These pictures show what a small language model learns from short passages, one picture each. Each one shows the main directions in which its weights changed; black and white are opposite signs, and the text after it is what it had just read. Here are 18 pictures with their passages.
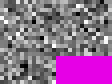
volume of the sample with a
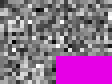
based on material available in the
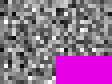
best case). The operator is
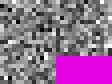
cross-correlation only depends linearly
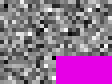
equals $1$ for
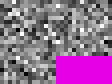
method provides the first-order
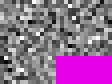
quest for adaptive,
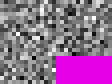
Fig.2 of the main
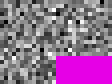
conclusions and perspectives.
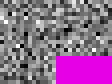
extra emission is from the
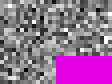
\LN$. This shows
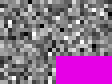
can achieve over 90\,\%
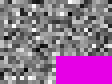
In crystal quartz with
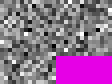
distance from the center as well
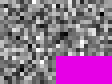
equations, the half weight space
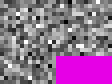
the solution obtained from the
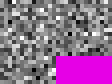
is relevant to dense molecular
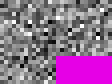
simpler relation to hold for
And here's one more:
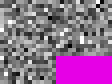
required for users to report more
